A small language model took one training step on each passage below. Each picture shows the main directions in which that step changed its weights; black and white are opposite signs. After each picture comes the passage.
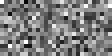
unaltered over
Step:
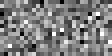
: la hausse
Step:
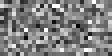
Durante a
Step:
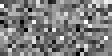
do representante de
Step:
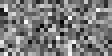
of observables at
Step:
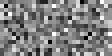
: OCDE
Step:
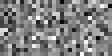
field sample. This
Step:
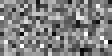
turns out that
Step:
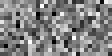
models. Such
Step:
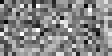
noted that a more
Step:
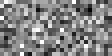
estimates it will
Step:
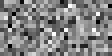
\\ \hline
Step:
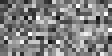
im Roten
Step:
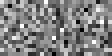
indicates better model
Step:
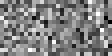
the surface modes
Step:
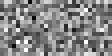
dar ao menos
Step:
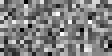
on the financial
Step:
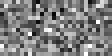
rules that
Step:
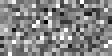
same model was found
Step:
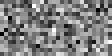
e Defesa
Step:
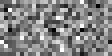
problem sizes
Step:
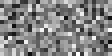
unified and
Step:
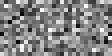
de volumen.
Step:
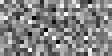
}\textbf {\bibinfo
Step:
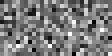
and use them to
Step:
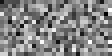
site dimension/
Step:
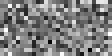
$$ From
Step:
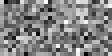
observe une
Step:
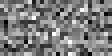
a win to a
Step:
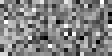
the distance from the
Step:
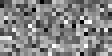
which have often been
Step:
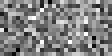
a large bubble
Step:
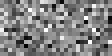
this paper
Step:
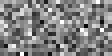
the origin of
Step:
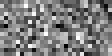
our understanding
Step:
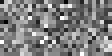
and cited the
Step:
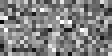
spin asymmetry
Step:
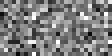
is (Latin
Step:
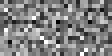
to get a
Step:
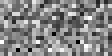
able to obtain
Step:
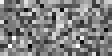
vapor cell
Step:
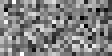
expressions of
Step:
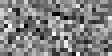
system increases. In
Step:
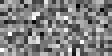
to the Information
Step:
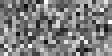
However, it
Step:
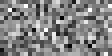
we finally have
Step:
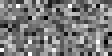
că se
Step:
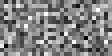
X-ray spectrum
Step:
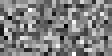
детей //
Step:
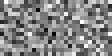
4 Bandung
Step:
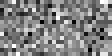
radiation tends
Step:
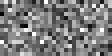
Our fitting
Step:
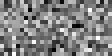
In this way the
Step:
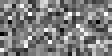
el Teatro
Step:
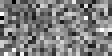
suppose that
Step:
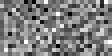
hali savdo
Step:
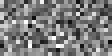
on the dust
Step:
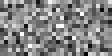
se explică
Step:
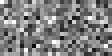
range on the
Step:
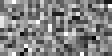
stable around
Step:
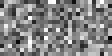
é observado como
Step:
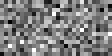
distanciamento das
